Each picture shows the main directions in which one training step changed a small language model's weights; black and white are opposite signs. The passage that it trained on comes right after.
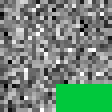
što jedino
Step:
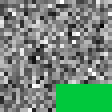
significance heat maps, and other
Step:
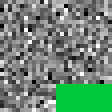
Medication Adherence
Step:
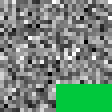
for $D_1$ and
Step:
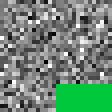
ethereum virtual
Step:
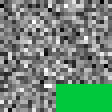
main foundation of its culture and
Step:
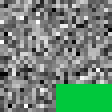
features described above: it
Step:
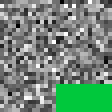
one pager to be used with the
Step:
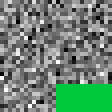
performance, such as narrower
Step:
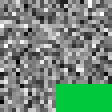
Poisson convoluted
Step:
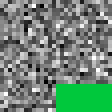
real. However, with the passing
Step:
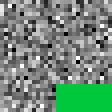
to the adiabatic
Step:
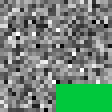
EM calorimeter, which
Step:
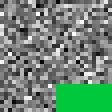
this solution satisfies the
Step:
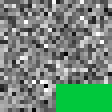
identified the correct number of
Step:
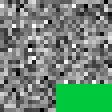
production (TPEP) and
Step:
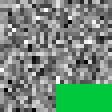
Katharina Tallbach.
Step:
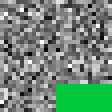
language games that
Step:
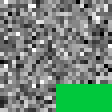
This provides a basis for studying
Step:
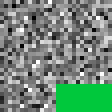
joriy etish shu
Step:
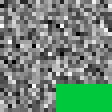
Al mismo tiempo,
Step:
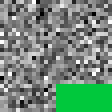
kerakli nisbati
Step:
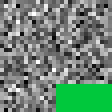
each of the items in the order
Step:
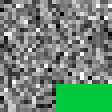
του εντός
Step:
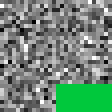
be used in conjunction with a
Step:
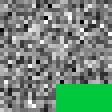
5D gravitational wave
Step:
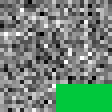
environments according to some
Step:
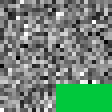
0.1$ and the initial
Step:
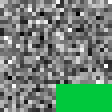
on $b$-jets given the
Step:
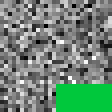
the Study Group N
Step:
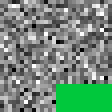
design and modify the base of
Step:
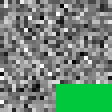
pedestrians, other
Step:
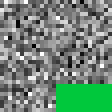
the energy $E_{evo}$ that
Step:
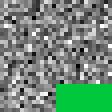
que englobe essa
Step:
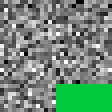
How Are Agile
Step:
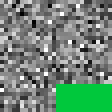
ultra-thin fiber
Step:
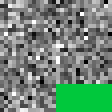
koje uzimaju u
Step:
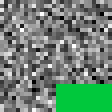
images already shown in
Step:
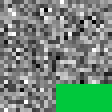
time-frequency profile at
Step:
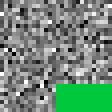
table in Fig. 3. The
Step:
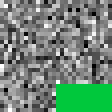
plantas m⁻²
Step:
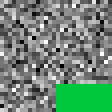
named visible nodes,
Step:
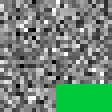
методов обучения,
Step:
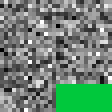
as a way to optimally
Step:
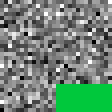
practicing architect.
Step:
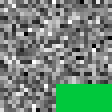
mass ratios extracted from the
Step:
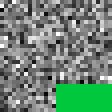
seismometer data. We
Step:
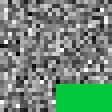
up VB and CB states.
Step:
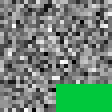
fields to any order in perturbation
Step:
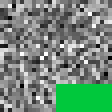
topology. Further, the von
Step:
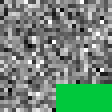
know, it's only God that is
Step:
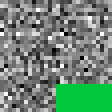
of the deceleration parameter
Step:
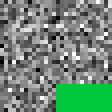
the fact that attempts to
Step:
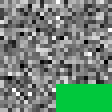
collection, analysis, writing
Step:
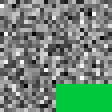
Lehmann, J.,
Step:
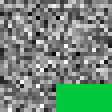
it needs to have a proper
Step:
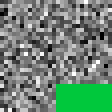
optimization is not practical for
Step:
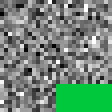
interaction, it was argued
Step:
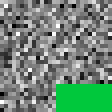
do Exército**,
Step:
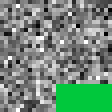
is shown for a model with heat
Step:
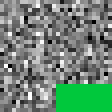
content decreased with the increase
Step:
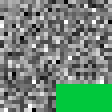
pela Palestina, a
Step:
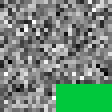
over indefinitely long time
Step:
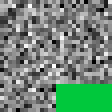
unrestricted use, distribution,
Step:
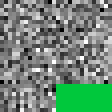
the correction factors. Since
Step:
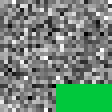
Research*. **Anat
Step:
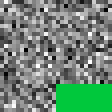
under the experimental conditions
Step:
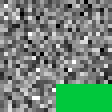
each cultivar received
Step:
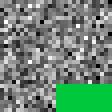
a master's degree in
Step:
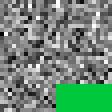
tebessümle onu
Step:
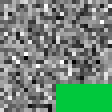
characteristics of variables in the model
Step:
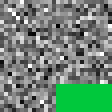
não reivindicado no
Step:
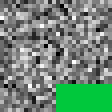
In the kitchen, the
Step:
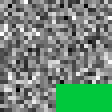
entered into collaborative
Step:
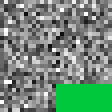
Marcos \& de la
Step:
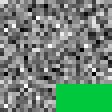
takrorlaysiz. Agar
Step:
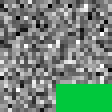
intensity of guidance below
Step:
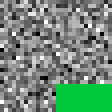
em tempo real, denominado
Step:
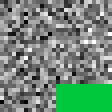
level in reservoir. A.
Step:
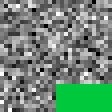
by adding the outputs from
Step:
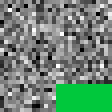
with the DNS of various
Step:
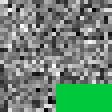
voxels. The LS and
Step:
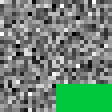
puncture wound [24].
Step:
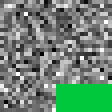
(Hayes et al.,
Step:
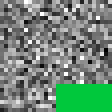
woven filaments. In
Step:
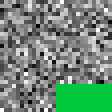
signal attenuation by the
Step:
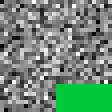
приобретает опыт
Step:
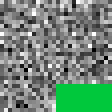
deb hisoblamaydi
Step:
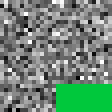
a importância de
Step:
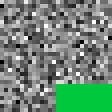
werden, dass die
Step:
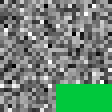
адресная книга
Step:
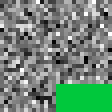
sa mesure? (Le
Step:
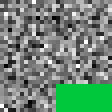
(3-DoF) yang
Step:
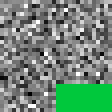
yuritish usulini
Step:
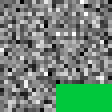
multicultural. É
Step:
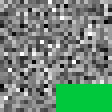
renormalized correlation energy
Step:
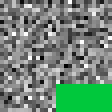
realidad clínica de cada
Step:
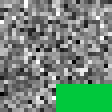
accomplish the assignments,
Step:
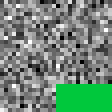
conducted using Statistical
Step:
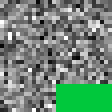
The aim of the present paper is
